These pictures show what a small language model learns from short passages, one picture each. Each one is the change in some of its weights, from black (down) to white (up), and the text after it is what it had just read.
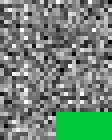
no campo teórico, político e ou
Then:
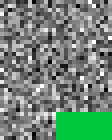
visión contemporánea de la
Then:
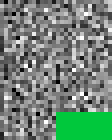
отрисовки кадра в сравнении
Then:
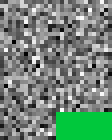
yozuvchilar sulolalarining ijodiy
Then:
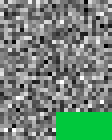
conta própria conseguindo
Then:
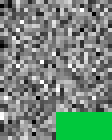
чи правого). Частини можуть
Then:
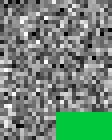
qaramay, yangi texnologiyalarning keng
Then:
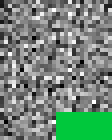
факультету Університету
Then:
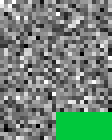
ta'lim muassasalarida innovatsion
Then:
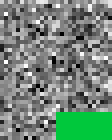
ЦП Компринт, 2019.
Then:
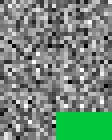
um nuevo paradigma em
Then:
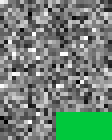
e a intervenção que confirma ou
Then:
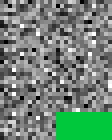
yang strategis dan tepat. Lokasi
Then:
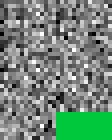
tahlil qilish; * moddiy-texnik
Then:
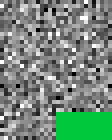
«inson kapitalini rivojlantirish va
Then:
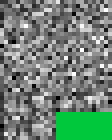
Depending on the chemical
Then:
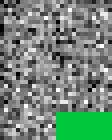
jamiyatda huquqiy ong va
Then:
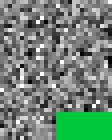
Волгоградский государственный технический
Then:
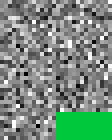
yang dialami struktur jembatan.
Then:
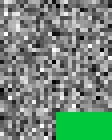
Білоцерківського національного
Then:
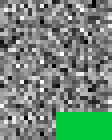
инсон ҳуқуқларини
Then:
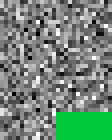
la medida en que solo atravesando
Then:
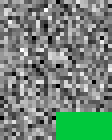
En un grupo de 25 alumnos hay 12
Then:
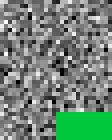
orqali yaxshi natijalarga
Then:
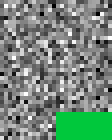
коммуникаций» [2]. В
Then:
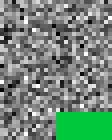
alapján alakítják
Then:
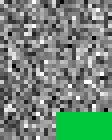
the history stage with Islam and
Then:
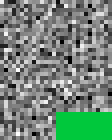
хронологическом порядке их
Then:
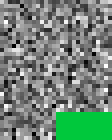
Plots graphiques pour
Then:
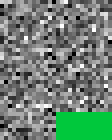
no centro das políticas de prevenção,
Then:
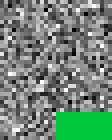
habitual por sus estudiantes. Entre
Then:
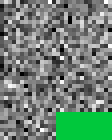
onde são discutidos os projetos
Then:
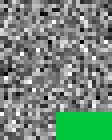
saqlovchi chiqindilar asosidagi
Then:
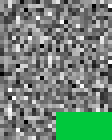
при разных путях введения
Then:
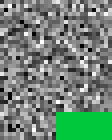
time and labor and have a low
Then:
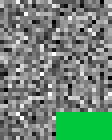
воды, динамика расхода
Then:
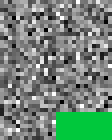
arte podem oferecer soluções
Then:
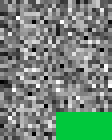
B., Polyakov, I.
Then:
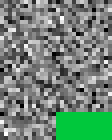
differentiation of teachers'
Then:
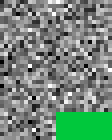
al enfoque de enseñanza,
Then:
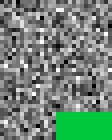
устроенное на иве, на
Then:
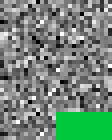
можливість вивчати й ефективно
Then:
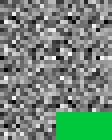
FOUNDATIONS FOR
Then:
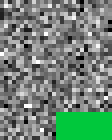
использования информации в своих
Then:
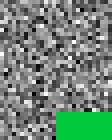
вільного від об'єкта
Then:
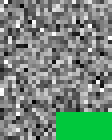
шерик бўла олиши ҳам
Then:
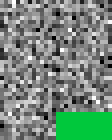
texnologiyalarning amaliy samarasi va ularni
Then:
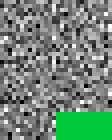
lector utiliza para intensificar
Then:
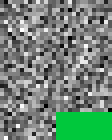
sodyum türevleri
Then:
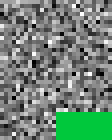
жири» Інститутом: -
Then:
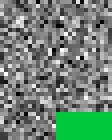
texnologik mashinalar qismlarining
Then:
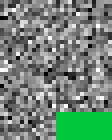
actuales proponen un enfoque más
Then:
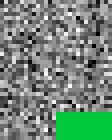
Fig. 4: Première page de
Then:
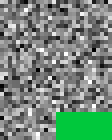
Sekundäre Prozesse in
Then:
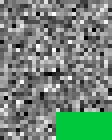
на питательном агаре или
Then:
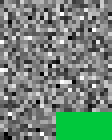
periodo de puerperio, se
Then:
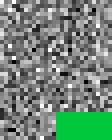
Classical Periods*,
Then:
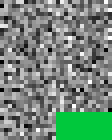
The Central State Archive
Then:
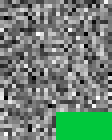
- (ii) Rifiuto dei
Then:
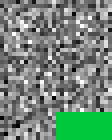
Y CHAPMAN, C.
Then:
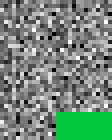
TERIMA KASIH Kami
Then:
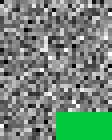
а также методика её применения при
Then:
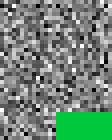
& St-Pierre, J.
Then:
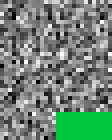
às suas próprias necessidades.
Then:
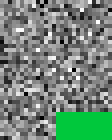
керування даних (Авраменко
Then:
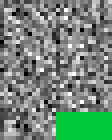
tashqari, pedagoglarning ushbu
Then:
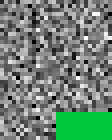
**Revista de la Facultad de
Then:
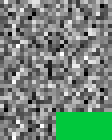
bien también existen normas y
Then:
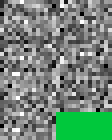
xizmat qiladi. XULOSA
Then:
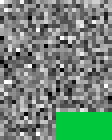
e sempre que possível, suas
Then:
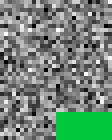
de exercícios que ajudam a
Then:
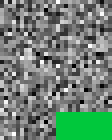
Une chose est sûre : le
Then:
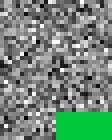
limitado intercambio de saberes
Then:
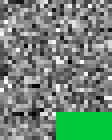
hollarda fuqarolarning aqliy va
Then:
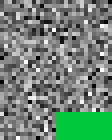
N.O'., Xayrullayeva
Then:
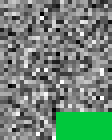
paydo bo‘lgan (I t.,
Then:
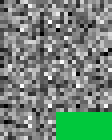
P.M.; BECKER,
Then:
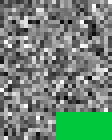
Rap, luta justamente para ter
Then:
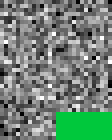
польському культурному каноні.
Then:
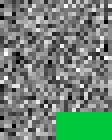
em busca da igualdade de
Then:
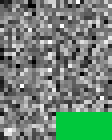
Application of OSSpal for the
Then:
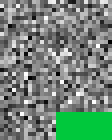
the organization of professional-applied
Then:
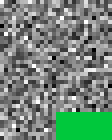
Закарпатської області
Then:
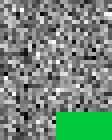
milliy-ijtimoiy vazifalari va
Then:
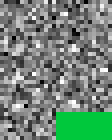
va shevalar o'rtasidagi
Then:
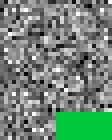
с. 369]. В последние
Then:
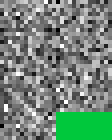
statik holatda yashab keluvchi
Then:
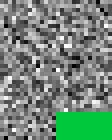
yechilishi o'quvchilarni yangi
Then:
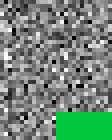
o uso das metodologias ativas na formação
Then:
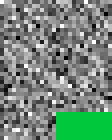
tufayli o'tkaziladi.
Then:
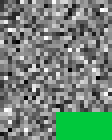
yumurtası olan, - III
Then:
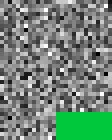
что сравнимо с качеством жизни
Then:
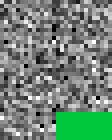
bo'lib, ular o'simliklarning
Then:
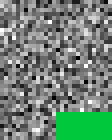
davlat siyosatida ham har doim
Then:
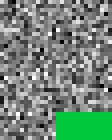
что он не устраняет проблему
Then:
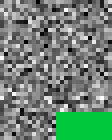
acesso a um cuidado humanizado
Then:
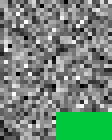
Перша — між стабільністю форми
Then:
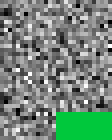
ученик, мышление. Key
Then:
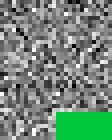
Каркан ва Ursinus
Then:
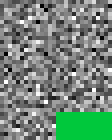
cotidiano. Esse trabalho focou
